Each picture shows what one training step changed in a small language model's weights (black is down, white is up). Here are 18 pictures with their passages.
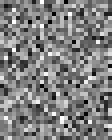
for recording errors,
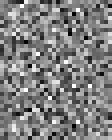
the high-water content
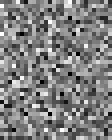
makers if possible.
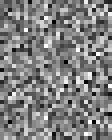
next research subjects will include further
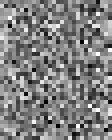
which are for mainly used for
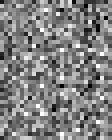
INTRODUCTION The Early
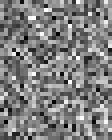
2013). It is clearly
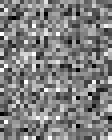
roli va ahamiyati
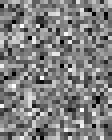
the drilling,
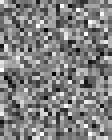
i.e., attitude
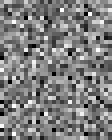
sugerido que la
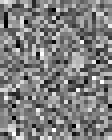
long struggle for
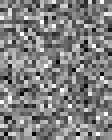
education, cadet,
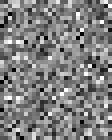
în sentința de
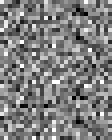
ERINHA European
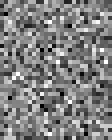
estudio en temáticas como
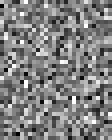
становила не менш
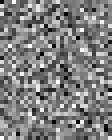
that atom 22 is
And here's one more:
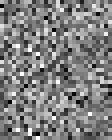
that this particular public institute
